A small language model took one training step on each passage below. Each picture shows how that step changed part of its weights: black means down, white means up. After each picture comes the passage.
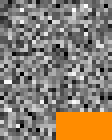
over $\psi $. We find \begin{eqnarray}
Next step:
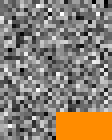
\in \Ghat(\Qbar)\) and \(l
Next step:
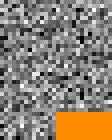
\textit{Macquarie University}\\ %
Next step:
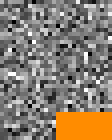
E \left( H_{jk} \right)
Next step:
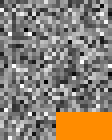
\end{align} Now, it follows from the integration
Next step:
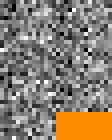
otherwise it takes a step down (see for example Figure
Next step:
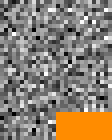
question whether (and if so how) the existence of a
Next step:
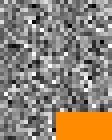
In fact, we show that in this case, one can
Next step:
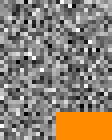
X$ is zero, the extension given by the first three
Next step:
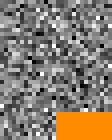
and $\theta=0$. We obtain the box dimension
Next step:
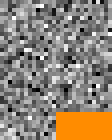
that if we randomly pick up an interleaver
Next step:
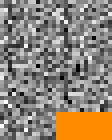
et al. explored handcrafted
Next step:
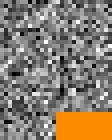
these chains. This assumes that they have no
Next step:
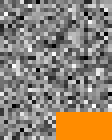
\text{ such that } r \neq s
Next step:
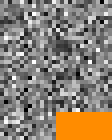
the NSF/REU program at the University of
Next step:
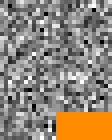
key in the pairing $e(g,
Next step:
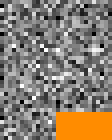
\[ A=\left( \begin{array}{cccc}
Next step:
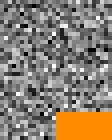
$\widetilde{h}_j$ remains irreducible. It follows
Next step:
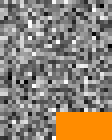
the barycentre of the whole system, $d$,
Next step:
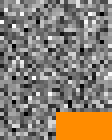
the three dimensional torus $M_1=
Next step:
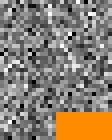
the Figure shows weighted counts as a function of neutron
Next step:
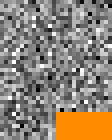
yields a resistivity-vs.-temperature curve qualitatively
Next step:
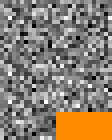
question content is held fixed. The concern level
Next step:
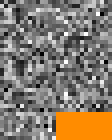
summary is presented in Sec.~\ref{summary}.
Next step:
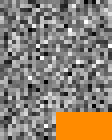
that we can obtain from Bob's homodyne
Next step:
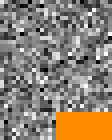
indicating that plasma effects remain significant in the weak-field
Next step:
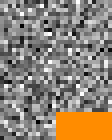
T transition results in much less fluorescence than
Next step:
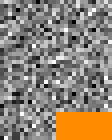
\cite{LHAASO:2023cat}. The
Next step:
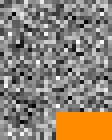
\] \end{itemize} \end{result} We
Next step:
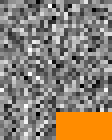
the multivariate gamma extension of the GCI, due
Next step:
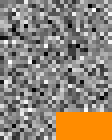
\end{remark} \par Next, we prove the
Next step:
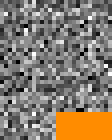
this section. \noindent{\bf Theorem 2.8.}
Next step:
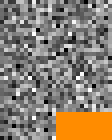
here in order to avoid a flux loss from the extended and
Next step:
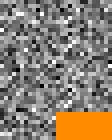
kt\rceil }(e\lambda )^k
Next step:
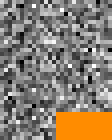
inferred from pulsar rotation measures. Also, a magnetic field
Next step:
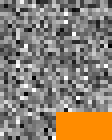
Sec. 8 where a summary and a short discussion of main
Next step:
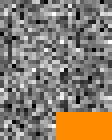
of sustainable combustion systems.
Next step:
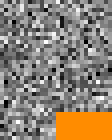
\text{by } T_kv=u.
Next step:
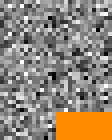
Ita Y., Tanab\`{e}
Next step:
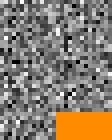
shows the radiated energy of two black holes initially
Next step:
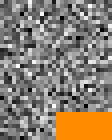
(right). The total length of the device consists of the
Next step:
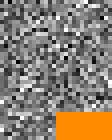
to be the progenitor of the Hot
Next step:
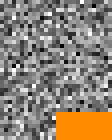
scattering cross-section (see for example Ref. 12)
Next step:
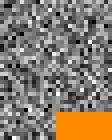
that $N_f=7$ is within the conformal
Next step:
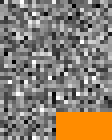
the PCA modes being different in each split.
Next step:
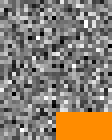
the previously described FTE approach, which we refer to from
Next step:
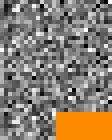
parallel techniques. The reason that the potential of PinT
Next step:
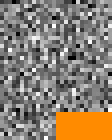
$y \ge y'$ if and only if
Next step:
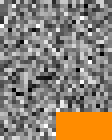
would like to emphasize that the combination of (A),
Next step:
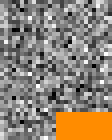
{\it quasi-isomorphic} if there exists a third
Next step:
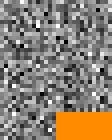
a smooth bump function $$ \kappa:
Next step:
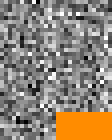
there is no fundamental difficulty in carrying the subsequent
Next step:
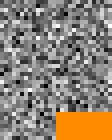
when $t>0$. \section{The Proposed
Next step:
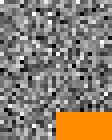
Y}}\|_\infty$ as the test statistic and
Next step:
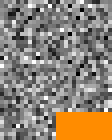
is a \textbf{spherical 5-design},
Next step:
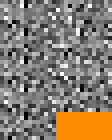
r^n d^n d^n =
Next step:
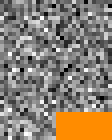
with the particle velocity, $\varepsilon\equiv
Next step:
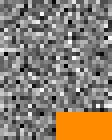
W}\right)}$, which is prohibitively
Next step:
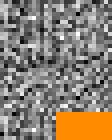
{author} {\bibinfo {author} {\bibfnamefont
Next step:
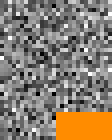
Similarly, the hydrogen production surplus is significantly
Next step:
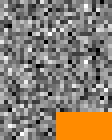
seams coincide), in the case of closed surfaces, the
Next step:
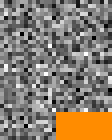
equations in random and heterogeneous media. Our methodology
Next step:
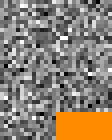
different sky fraction. Similarly, we prepare the
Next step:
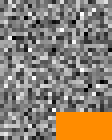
proposed in \cite{jordan1998variational},
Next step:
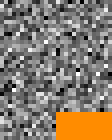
MRI is that its signals arise from complex data, which
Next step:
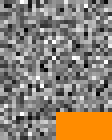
curve that will reflect light rays in the usual way
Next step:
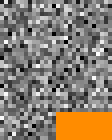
counting problem is the root of topics in
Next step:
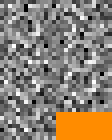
& \rightarrow & R & \rightarrow & X &
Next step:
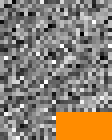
where both have mutually opposite spins. The d
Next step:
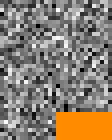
properties} The solution presented in this paper is dual, in
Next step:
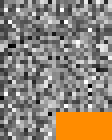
2y_iy_j$, with the equality
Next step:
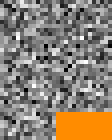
an ideal diagnostic of both quiescent and
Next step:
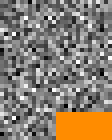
where we show how the observed spectrum of a
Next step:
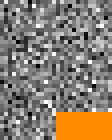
from a paraelectric cubic phase to a
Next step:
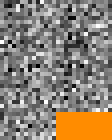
that path. In this technical note we provide a proof
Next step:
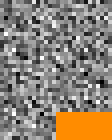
for $t=-1$. Henceforth we will write
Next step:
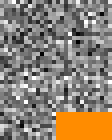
the subpopulations with increasing number of
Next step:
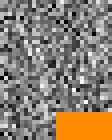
the possibility to have other partitions of 1596 into the
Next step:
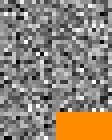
prove the existence of a common fixed point in
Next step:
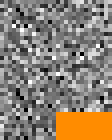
a power of the scale $\mu$ in the IR limit
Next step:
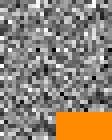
& \ge & 2\sum\limits
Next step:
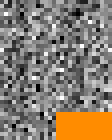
to new parameters \(\theta\) by optimising the objective
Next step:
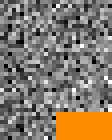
of center and spread as well as with regard to the frequency
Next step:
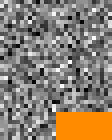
and \eqref{eq:generalizedEDR}, we
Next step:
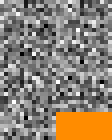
d\rho=\infty \mbox{.}
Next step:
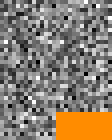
with other quantization theories where orientability is a
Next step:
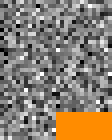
$\beta = 1$, it is a generalized Pareto
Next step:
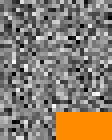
100$ agents and the control is calculated according to cost
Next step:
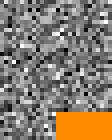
of GX\,349+2 as observed with the
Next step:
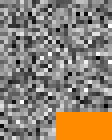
\Harmb$ and $h_c \in
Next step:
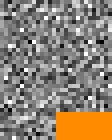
e$ the orthogonal complemented projection for the projection
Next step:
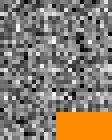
Define $A \subset X$ by choosing two interior points
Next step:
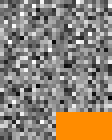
offers a more post-liberal view that
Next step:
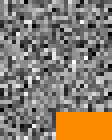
other baseline methods. the green, red and blue
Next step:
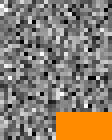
of energy price, RES, and wireless
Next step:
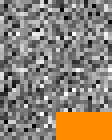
Assume that\/ $\cX\in\RF$,
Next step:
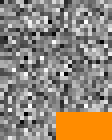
in the appendix, following the usual proof, explicitly
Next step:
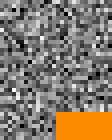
called chemical shifts. The excitation profile in the frequency domain
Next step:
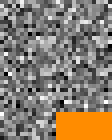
non split Leibniz algebra of type
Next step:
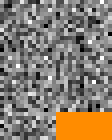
that $Y_k \subset X_1$ at
